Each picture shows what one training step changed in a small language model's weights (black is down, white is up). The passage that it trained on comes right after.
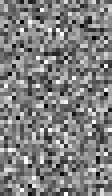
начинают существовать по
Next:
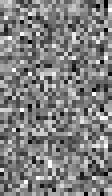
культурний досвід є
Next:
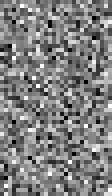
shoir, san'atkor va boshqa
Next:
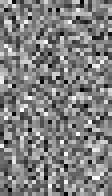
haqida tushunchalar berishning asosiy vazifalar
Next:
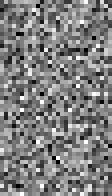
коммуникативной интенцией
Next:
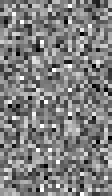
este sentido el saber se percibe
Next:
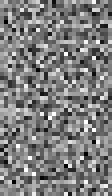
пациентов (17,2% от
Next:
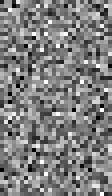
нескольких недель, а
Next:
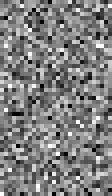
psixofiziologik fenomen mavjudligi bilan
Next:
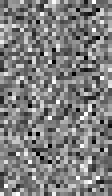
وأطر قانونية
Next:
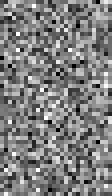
аммониевое соли
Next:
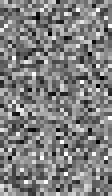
újítsa meg a
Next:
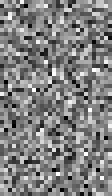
que o licenciando pode
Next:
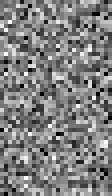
estético? * - Para melhorar
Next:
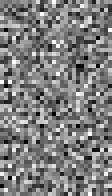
جنگلی استان
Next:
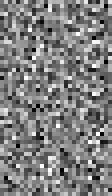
va bu o‘sha davrga xos
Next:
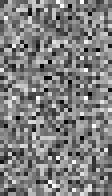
века. В 50-е
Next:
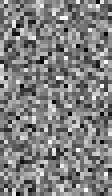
roli ancha yuqori. Shuning uchun
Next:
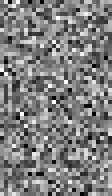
davlatlar tashkiloti (TDT)
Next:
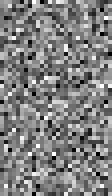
Наконец, определим
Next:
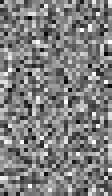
economische, politieke of
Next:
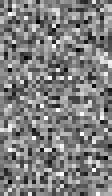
este mismo momento, cuando *pasa*
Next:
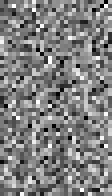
ko‘plab ma‘lumotlar
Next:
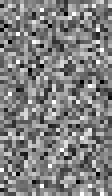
бірегей көркем
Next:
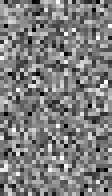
bepustlik ham yuzaga keladi.
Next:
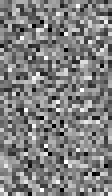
millones de personas, junto con
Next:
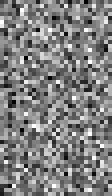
(EI) cukup lama,
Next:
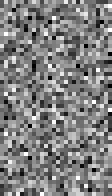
Erwerb sozialer und emotionaler
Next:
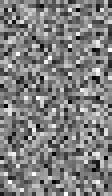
kompetentlik omillarining namoyon
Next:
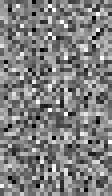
ekskavatorlarning o'zaro
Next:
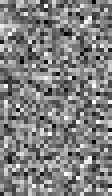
था वह भी
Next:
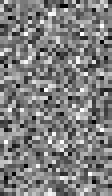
перспектива) указывают
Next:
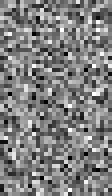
munosabatlar yaxshilanadi hamda fuqarolar
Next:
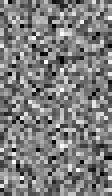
разных поглощенных
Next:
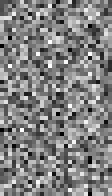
das atividades físicas é real.
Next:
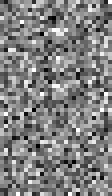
целом в цифровых реалиях⁷.
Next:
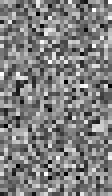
ҳаракатининг назарий
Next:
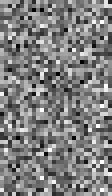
eksperimental tadqiq qilishga
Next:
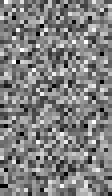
и просто ведению активного и
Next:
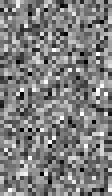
світу. В організованій
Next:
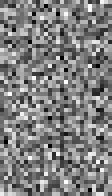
masalalariga oid grammatikasi
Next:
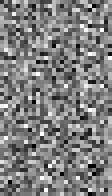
Jelen munkában
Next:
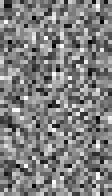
may oyining ikkinchi
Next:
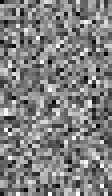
*ilmu hikmah*.
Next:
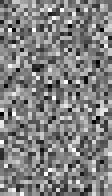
геометрии и инженерной
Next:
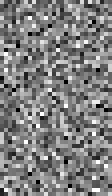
bir qatorda, tashqi tuzilishi
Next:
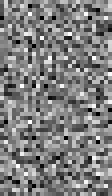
perasaan tertekan, dan
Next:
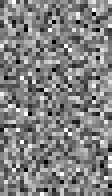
он получил высокую оценку в
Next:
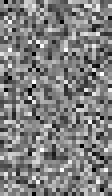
fanlarining rivojlanishi hamda innovatsion texnologiyalarning
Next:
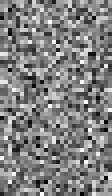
de determinado fato” (p.
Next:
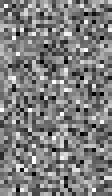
imp_i + \beta_1
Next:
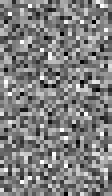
Fußnoten 1. Für
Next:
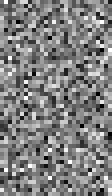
authors of popularising publications
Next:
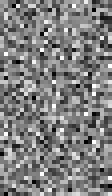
⁴ OECD. Going
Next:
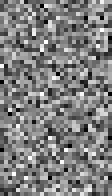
su carrera. Por ejemplo,
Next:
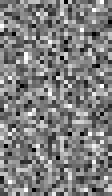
yo'nalishlaridan hisoblanadi. Shu
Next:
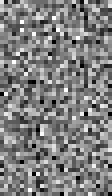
imzo hujjatlarini
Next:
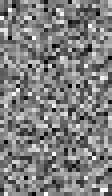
políticas públicas. (Barreto et
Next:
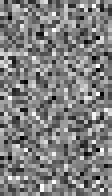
میرا کرد.
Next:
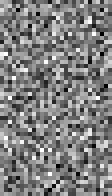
de esta especie, pero la falta de
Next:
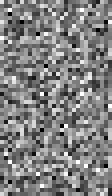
por los políticos es el de
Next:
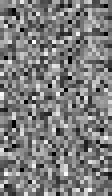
sonini oshirish rag'batlantirish
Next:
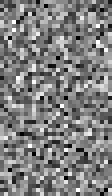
en su momento inalcanzable para
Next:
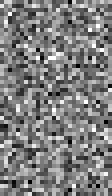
practical value of the results
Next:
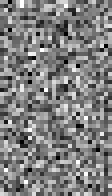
фіскальними органами
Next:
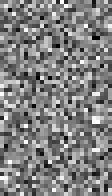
maishiy chiqindilar bilan
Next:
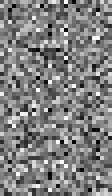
ma'nolarini anglatadi.
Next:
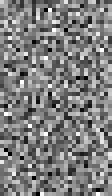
4. Для объективного анализа
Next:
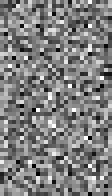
espacial dos projetos dos Estados e
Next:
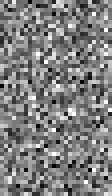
полном объеме, а
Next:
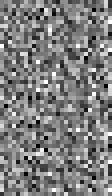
o'quv-bilish faoliyati va
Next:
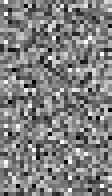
the contents are currently being
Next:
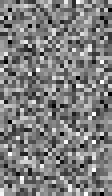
de Educación Plástica y
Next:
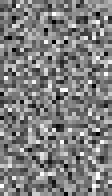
sadoqatligi, g'oyaviy
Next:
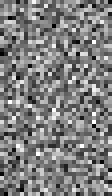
и техники в сельском и
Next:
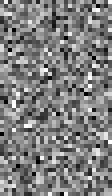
ao invés de enfatizar as
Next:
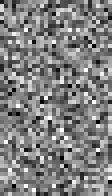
se pudessem (de fato
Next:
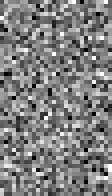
qotil, Ki nogah
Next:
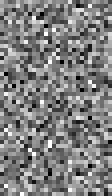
condições de segurança política necessárias à
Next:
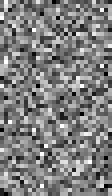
извлеченных из рассмотрения
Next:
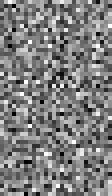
pochází z roku 2000
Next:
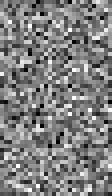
raqobatbardosh muhitni
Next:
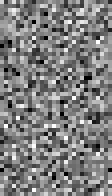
murakkab masalalar shu jumladan
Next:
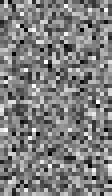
den letzten Ausgaben der
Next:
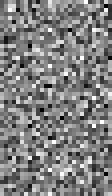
сувли сўрим,
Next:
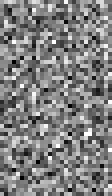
ishlaydigan elektr mashinalari
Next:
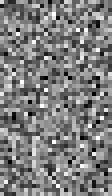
Bizning ajoyib manzara
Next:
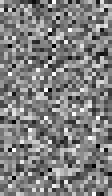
винятку, види
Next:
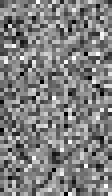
крахмала и полимеров
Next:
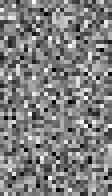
l'unico elemento che non trova
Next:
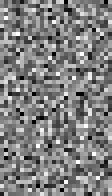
en sobre el tema, juegos de
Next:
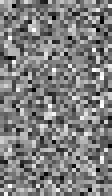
қилган ибодатга
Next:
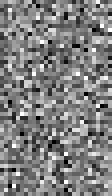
cù lao Giá và
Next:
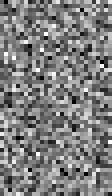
CRESWELL, J.
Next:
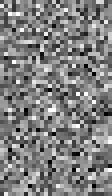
RODRIGO (2014) nos
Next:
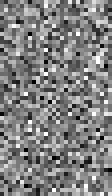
von Gabriela B.
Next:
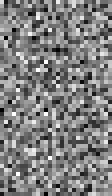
значение при расследовании
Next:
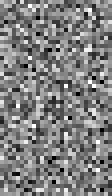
não tem volta. Ao perceber
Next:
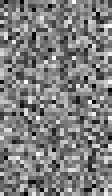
(hiernach das Zitat der
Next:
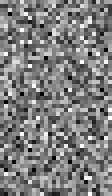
de criar uma máquina que
